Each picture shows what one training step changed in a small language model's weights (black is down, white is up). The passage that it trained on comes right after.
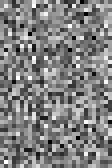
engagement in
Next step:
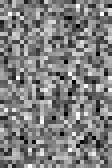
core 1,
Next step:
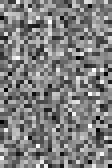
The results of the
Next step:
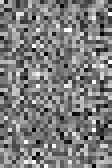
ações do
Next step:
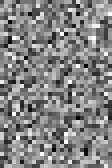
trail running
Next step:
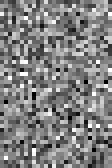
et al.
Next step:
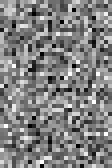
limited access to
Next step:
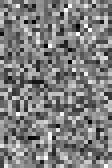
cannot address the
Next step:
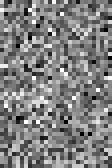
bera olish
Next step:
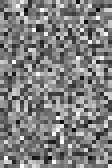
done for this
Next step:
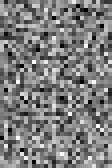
la presión
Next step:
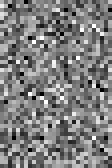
und zur
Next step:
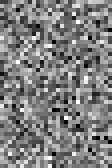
for the radiation
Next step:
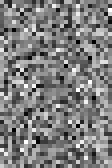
cada 2
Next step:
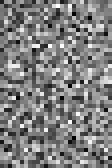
female management
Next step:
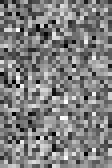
explanations in
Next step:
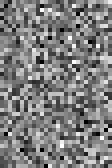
and size of the
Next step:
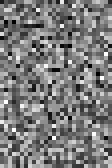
are considered the most
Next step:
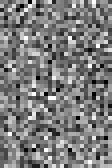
from all three velocity
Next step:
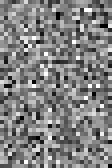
the function $y
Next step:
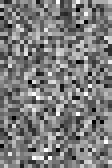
where we include both
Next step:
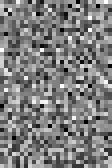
found to be between
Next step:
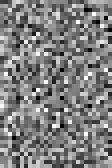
of the largest
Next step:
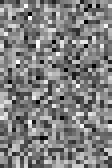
metal with a
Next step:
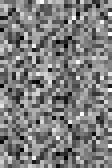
the variation of
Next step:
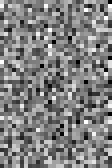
Table –3
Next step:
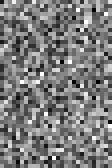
implicit knowledge
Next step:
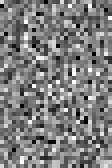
be derived.
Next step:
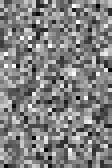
and injected
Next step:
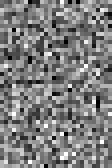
extracts were
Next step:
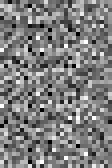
was formed as
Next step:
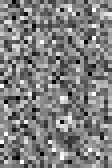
além da
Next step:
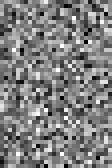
of life,
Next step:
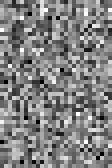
provide important information about
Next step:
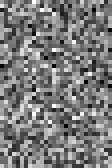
with zero measurements
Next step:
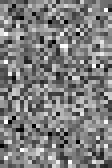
do seu
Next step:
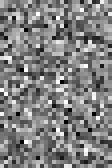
Network Language
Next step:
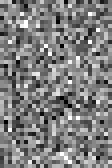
complex crime
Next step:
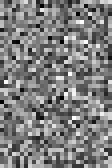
and $\sum
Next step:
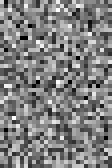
Free $;
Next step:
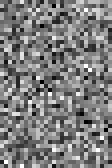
higher levels of
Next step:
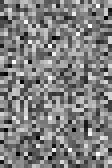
↳ In
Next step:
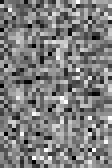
include training on
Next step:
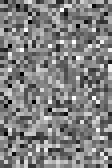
This spurred
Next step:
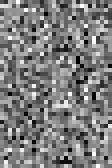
voltado para
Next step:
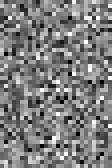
construction. It
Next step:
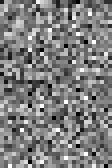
were extracted.
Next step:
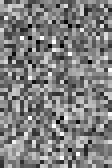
V was applied to
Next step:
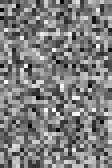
state we use
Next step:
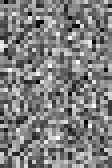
1. In this
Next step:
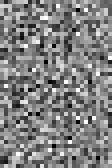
indicate that the
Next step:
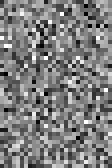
use in pure
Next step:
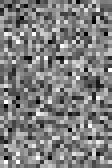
server. -
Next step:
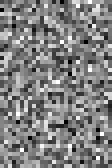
state. All the
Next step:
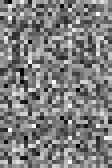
indicators at
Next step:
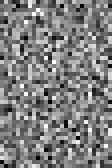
charge in the
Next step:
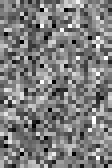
assunto de
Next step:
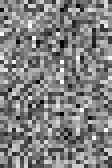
6 Radiation
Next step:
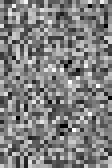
$Q$ or
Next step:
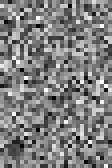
has been also shown
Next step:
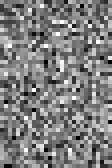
in corporate
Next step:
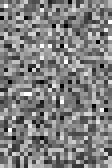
drag does not
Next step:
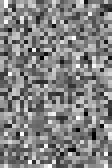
va ularni
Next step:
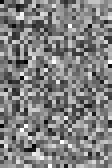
information by creating
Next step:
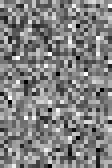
measures in
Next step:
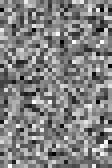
by using two different
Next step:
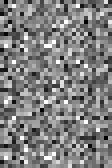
argue that
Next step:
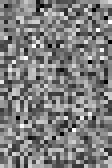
$M$ and
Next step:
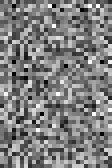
feina pot
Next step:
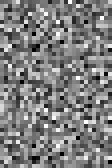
of matter in
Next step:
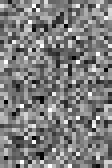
з України.
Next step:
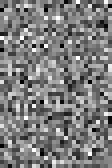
Our heart
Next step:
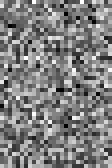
with periodic
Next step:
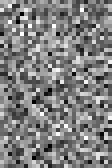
for capital
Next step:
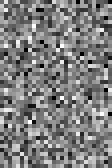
ya desde
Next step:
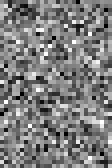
This last form
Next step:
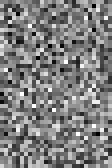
of blindness
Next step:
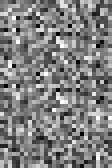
industry indicates
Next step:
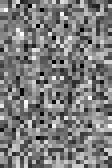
que significa
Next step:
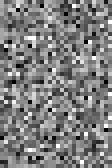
associated with collective
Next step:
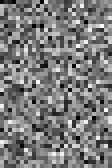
have been identified as
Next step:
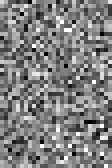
a set of
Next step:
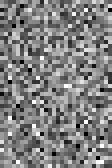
via a code
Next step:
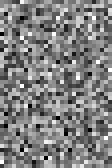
IO &
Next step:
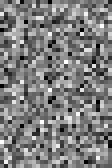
makes many common
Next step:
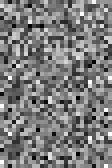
was being reported
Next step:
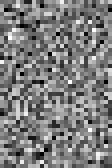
depend on the
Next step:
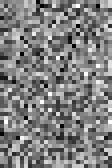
people and inclusion
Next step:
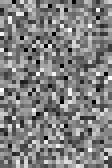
AB effect and
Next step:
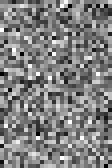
The method is first
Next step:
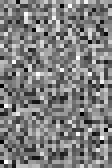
duration of current
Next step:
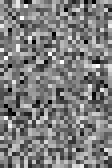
el tutor
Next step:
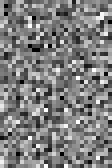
of remote
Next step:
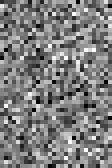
will give us
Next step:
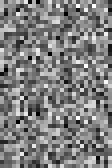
that that the
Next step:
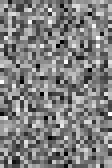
1) investigate
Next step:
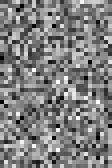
if the $\Delta
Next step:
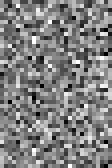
to excite the
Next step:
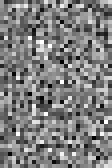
system, m is
